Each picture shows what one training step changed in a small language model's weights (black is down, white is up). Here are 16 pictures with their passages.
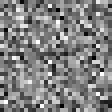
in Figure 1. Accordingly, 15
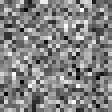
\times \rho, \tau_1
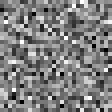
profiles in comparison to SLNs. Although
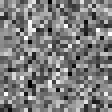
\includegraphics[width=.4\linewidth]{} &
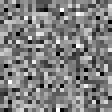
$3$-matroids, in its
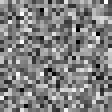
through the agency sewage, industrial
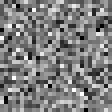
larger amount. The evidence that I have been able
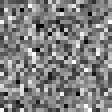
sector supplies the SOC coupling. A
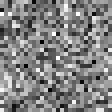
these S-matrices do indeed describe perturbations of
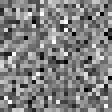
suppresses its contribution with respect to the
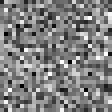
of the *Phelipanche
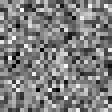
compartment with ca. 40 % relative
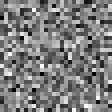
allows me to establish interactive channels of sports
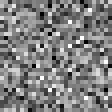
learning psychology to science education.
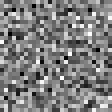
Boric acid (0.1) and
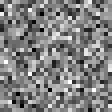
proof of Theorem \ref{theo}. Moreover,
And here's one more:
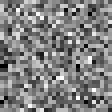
The strictness is proved below in the next
